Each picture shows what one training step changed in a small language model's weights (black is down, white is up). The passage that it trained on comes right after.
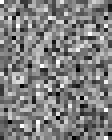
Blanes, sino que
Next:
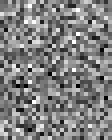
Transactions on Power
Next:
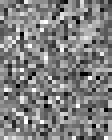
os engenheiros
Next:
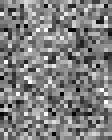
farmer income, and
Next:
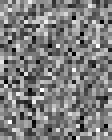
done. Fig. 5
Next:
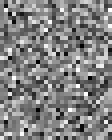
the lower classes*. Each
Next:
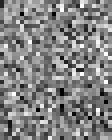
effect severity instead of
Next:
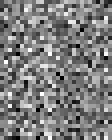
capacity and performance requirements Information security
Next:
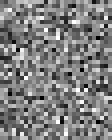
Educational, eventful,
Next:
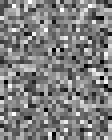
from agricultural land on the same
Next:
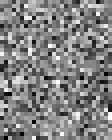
necha vazifalarini
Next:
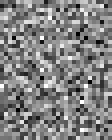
virtual classroom? 8.
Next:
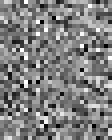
Украина, г.
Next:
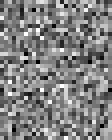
at either zenodo or
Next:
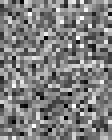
animais atendidos em
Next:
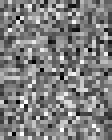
مدخل من
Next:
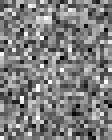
safe ways of their
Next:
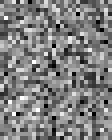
abordate în cadrul
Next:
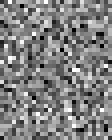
that rely on repeated
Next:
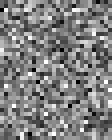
it is linked primary to
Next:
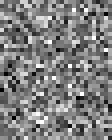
miloddan avvalgi
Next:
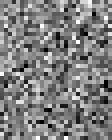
A Study on The Clinical
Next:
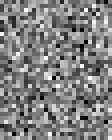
and more stable than the
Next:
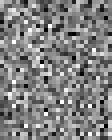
historical European city,
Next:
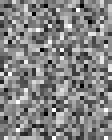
continuously depreciated
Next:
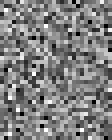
у власному
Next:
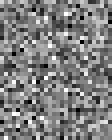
аплікації на
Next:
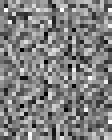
the essential role of nurses in
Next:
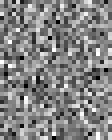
Biofield Energy
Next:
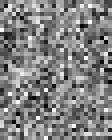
a importância de sua
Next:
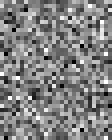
budjetlashtirish davlat
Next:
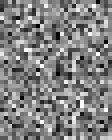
is not physically true
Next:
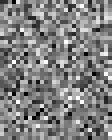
25m Apparent
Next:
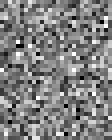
provided immune function is adequately
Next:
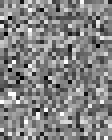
no postmortem
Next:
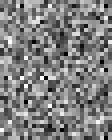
modernization of the Educarbon
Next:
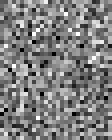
to Cooke, only
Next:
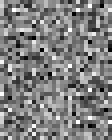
и *seg*
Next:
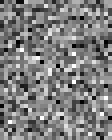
heaven and bad
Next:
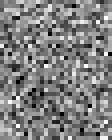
data are typically obtained through
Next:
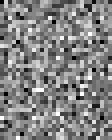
com a retomada
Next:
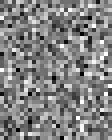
are treated classically by means
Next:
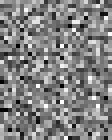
coordination that drive
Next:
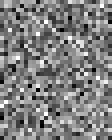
с деструктивным
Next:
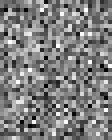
según cada grupo de
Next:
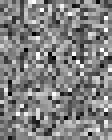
distance between a detector and
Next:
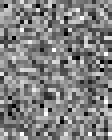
En este análisis, se
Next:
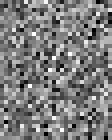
ham qulog'i
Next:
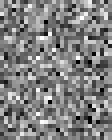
Background information and level
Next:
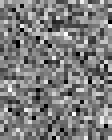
более нельзя
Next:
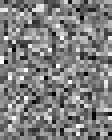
the covariance matrix
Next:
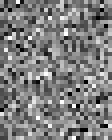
each premium service
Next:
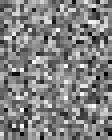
more effective in helping their
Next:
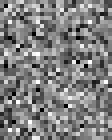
a participar;
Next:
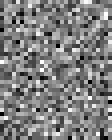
C.B. conceived
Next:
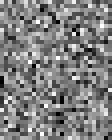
2005), se constituíram
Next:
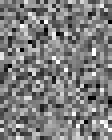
анализ включал
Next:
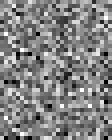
Introduction This section presents a comparative
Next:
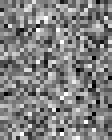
women at risk compared to
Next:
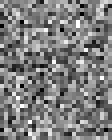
with a deep match requires
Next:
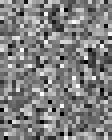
For further development, we aim
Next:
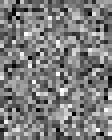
addiction , ijtimoiy
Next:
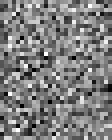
não dependem de dados
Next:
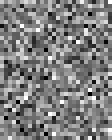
фош этишнинг
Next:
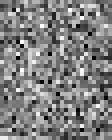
algébricas em
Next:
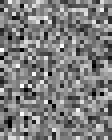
their ability to pay for what
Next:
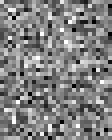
rehenes de su
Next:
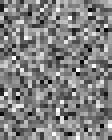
of hillshade were
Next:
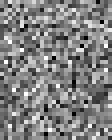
discussed with relevant national and European
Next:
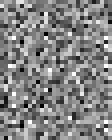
особое положение в
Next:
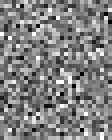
hamda fan va texnika
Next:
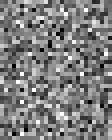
to understand the perceptions of
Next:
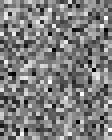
significant of both variables and
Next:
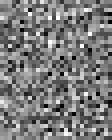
balki turizm jarayonlarining
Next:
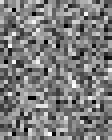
conceptualizations of the
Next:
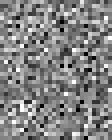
models developed in the studies carried
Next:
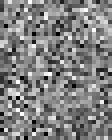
then such a person will
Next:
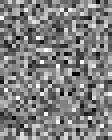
are used in calculations,
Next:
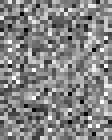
are most likely leftover
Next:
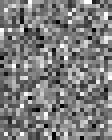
Cycle 2, this
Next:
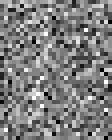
обучения русскому
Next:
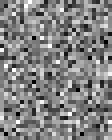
recurrent temporal
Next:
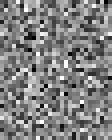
of social capital. For
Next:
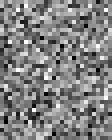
affecting more than 20%
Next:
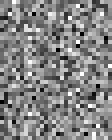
Oshiq o’z
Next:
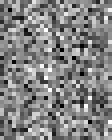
or good in the majority of
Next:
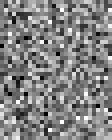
the Natural Hazards
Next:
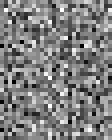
the better the product performance perceived
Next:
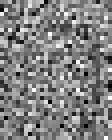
activity for the pilot in
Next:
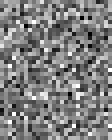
stress-strain response under
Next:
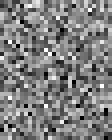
qizi Andijon davlat pedagogika
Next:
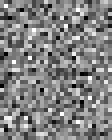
wheat starch
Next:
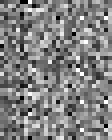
BBMP Formal
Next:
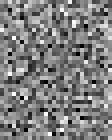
similar results were found regarding the
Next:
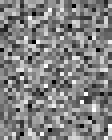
return is intending to
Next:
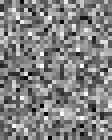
Sickle cell anemia
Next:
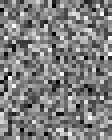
the Ukrainian
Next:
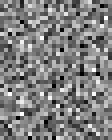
oldest being 40 years and
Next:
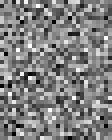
post-secession debt
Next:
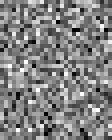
basis of its prescribed
